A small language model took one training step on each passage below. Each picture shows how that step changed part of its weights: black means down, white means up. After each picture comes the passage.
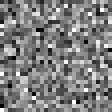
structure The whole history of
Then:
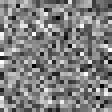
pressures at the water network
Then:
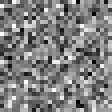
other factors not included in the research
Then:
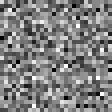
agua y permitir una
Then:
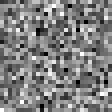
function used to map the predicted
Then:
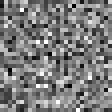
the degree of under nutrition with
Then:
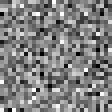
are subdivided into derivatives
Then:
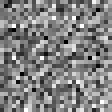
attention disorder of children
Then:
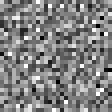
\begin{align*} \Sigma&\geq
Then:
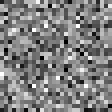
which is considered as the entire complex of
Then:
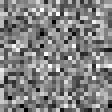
beberapa komponen,
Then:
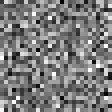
bo'lishi talab
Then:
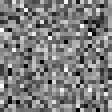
comparing interictal stage to
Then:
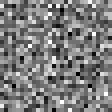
für Internationalisierung u.
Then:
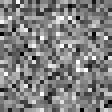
gestión de activos
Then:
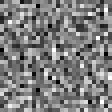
thanks to the high efficiency,
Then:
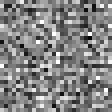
del preso catalán, las
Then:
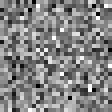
measure $\mu_s\otimes
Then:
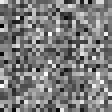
\d y , \end{align}
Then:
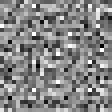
arrows represent maps that move
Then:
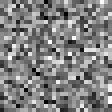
with $\beta _t(x)=\zeta
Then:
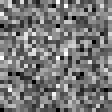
8 males and 7 females
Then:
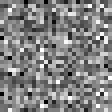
responsable de determinar el
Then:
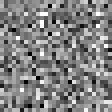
is just the eigenbasis of
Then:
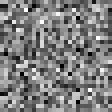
mito. Sob esse
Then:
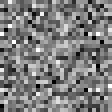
Problematic as they lost
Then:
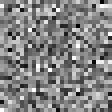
esigenze di decentramento.
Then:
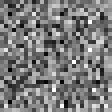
E 2. Parenteral
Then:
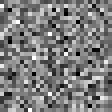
variables. Then, if $N^*
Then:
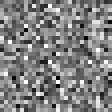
groups' VAS scores
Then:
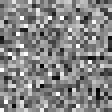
Newsletter from The Department
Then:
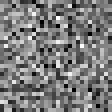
[0,T]$. We use the
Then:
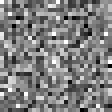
2024 va vazifalari,
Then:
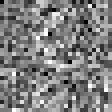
a unique $c_0\in
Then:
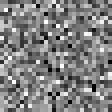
experiments in a HPC
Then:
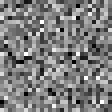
- [8] Sajjala
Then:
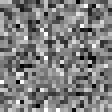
city than in ones own
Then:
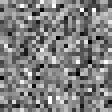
de Veitia Linage,
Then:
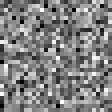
X$. \noindent Now let
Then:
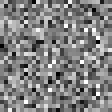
of our knowledge, there are no
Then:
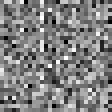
sugerido. El
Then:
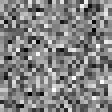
y actualmente está presente en
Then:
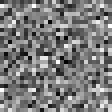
consistent implementation across the
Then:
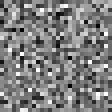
sequence $(\varepsilon_{2k},
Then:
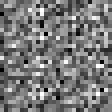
= \frac{2^\theta \theta
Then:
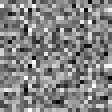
10-bus test system is considered to
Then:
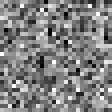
in the language of fields, which
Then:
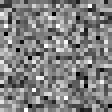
function must be periodic and respect the
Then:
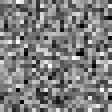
de lectores modelo, esta
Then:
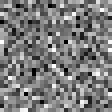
the most informative genes for
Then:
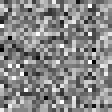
his experience as a medical
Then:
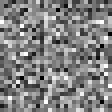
us compute the Fourier transform of
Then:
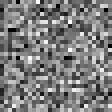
Uzbek version of this
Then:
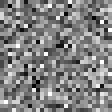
five years from April
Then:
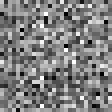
tends to metastasize via
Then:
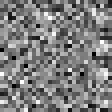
denotes the rating of the
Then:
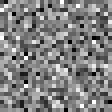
проводилась на
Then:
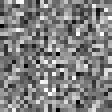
of generalized Kac--Moody
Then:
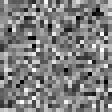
to different ratio of stress in different
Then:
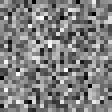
$i$, $\widetilde{\alpha}
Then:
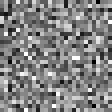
del entretenimiento.”
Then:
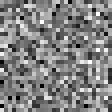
yosh bo‘lsa tana
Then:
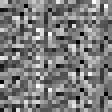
\quad \quad \quad \quad \quad
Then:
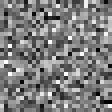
strengthen suicide prevention
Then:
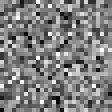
\psi), \end{align*} or in
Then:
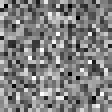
también lo entiende
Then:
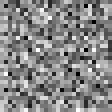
balls of radius
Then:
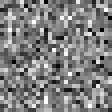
Mustafiev A. I.
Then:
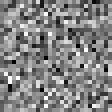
India ²Department of
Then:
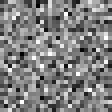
is a contraction mapping. Let
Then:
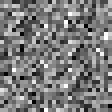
an automorphism of abelian groups such
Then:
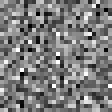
material culture Developed as part
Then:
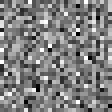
addition, we also derive a
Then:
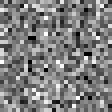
ESOP adoption has not
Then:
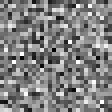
and p is represented by 1 in the
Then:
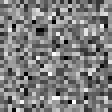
factors is a hurdle for
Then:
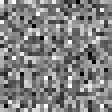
The present work is an extensive study
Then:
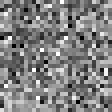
holda, ta'lim
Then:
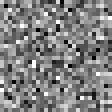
meet and assess the finalists
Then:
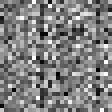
с имущественным
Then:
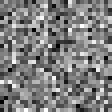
$y$ be any two different points in
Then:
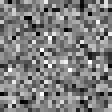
major facilitators of
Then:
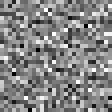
va kasanachilikni
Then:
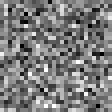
mentioned in Remark
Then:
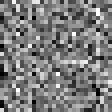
हुए समाज
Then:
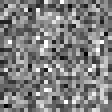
‘Lei das Fake
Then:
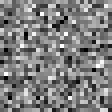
comunhão dos três
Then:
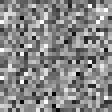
investor: ROE yang
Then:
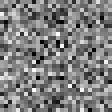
engineering workshops we
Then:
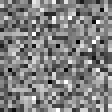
various topics in multiple
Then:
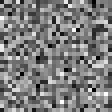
bilimdoni professor
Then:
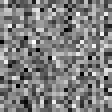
particle diameter of the dried
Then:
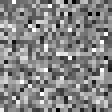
general terms, it is the introduction
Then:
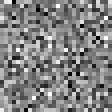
iroda, jismoniy
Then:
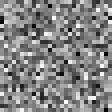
contributions). The turn ends
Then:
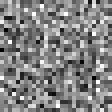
can be fraught, we Fig.
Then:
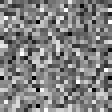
oshirishi bilan
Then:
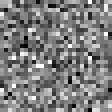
components. \textbf{Western
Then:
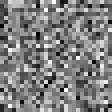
and ethically aligned AI
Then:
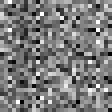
historical authenticity and
